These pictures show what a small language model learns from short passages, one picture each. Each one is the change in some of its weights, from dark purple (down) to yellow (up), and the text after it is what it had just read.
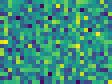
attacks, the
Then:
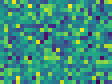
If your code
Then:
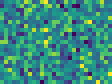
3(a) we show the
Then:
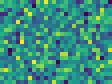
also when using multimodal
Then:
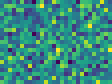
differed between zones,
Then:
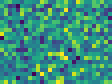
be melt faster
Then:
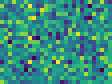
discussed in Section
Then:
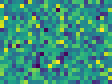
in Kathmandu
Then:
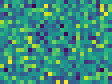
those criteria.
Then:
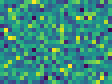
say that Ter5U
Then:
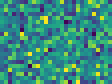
no SUS, é o
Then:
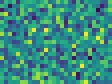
is the critical density of the
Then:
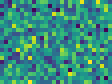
and laboratory
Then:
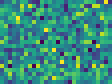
edición final del
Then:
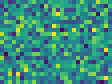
Data stored in
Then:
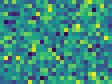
value of T_H .
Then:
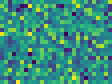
comparing all trajectory
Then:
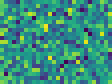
concretion: \bea
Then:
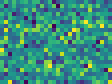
to carry out the model
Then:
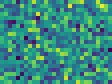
frequency and the applied
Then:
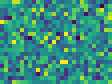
analizzate tra il
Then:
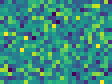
Jersey code,
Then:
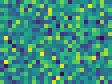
found to be very weak.
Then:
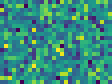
of duizenden
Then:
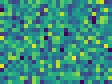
= \overline{1,
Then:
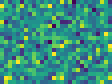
addition, we remove from
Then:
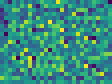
Sans compost 100
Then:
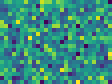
étudiants dans
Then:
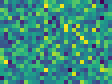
сетей для
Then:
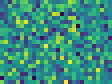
sei que tudo
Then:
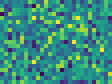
have profound implications for
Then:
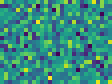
the atmospheric
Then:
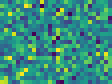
metastable melting
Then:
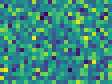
técnica é de
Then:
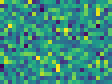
the results did not change
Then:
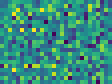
e a cidadania,
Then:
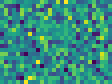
be considered, including
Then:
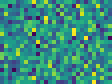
form \begin{equation}
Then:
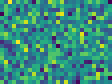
tashkil etdi.
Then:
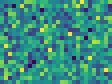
The study by Afaya
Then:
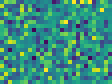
generalization. The study was
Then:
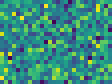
output decreases.
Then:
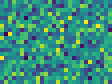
to cure the underlying
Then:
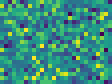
de l'Afrique
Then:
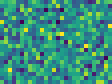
and he continues to
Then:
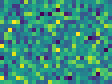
mídias como no
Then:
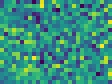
consisted of four
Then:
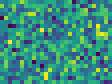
osteoblasts and
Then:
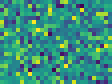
systematic review on
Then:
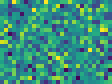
in section 2.3).
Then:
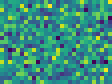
common cancer which can be
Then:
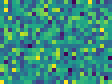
о принципе
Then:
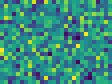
of harmonizing
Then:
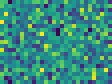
clock output from each
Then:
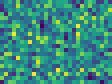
are three periods in
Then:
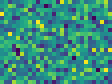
of FWM intensity with
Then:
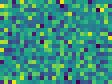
interaction. This is the
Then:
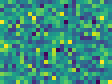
becomes smaller upon
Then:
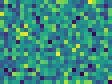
but more research in the subject
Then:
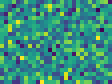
vector that corresponds to the
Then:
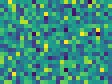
considerable depth by such
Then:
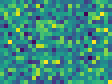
GPX compared to
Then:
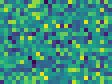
ions has been described.
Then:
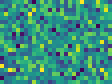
and node mobility.
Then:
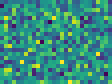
Taking into account
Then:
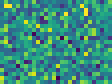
Azonban az
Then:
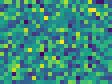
as a sponsor.
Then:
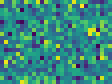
equilíbrio no
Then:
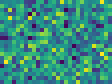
were obese, had
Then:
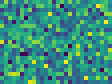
the literature. We
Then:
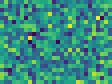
the introduction of an
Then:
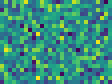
and to be more independent
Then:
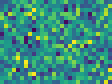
have attracted many
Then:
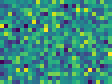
describes the daily
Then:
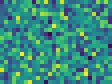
IL-8, and
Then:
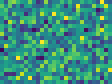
cannot be applied to
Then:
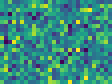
Mehrotra et
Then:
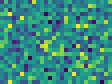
para los segundos,
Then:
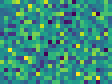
effect (APHE),
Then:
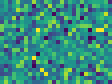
the restoration of the
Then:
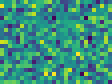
with the help of the
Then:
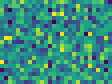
as upper limits were
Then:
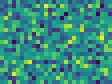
possam ter e
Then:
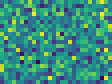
353 We store this
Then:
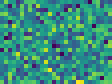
explain the increase of the
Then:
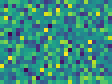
will make our expertise
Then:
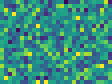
an asset is not the
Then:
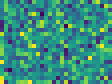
almeno 1 anno
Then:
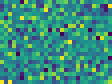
sentences. This model is
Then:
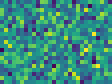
identifying a scaling
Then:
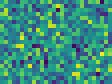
Moldova, cu
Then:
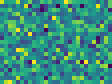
did not want to know
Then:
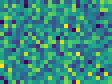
physical diffusion
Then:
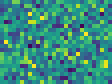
absolute gradient value
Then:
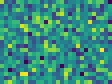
table of the algorithm of
